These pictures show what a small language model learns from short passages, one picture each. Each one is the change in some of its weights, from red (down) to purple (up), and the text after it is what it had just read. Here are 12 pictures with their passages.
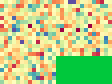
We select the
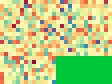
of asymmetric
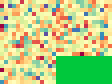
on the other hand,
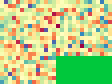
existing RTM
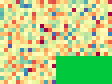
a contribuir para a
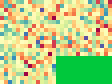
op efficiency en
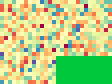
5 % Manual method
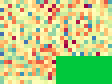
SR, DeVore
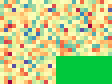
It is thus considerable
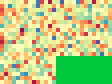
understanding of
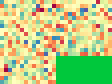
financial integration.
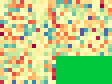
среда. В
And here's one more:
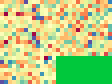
ideal solution.
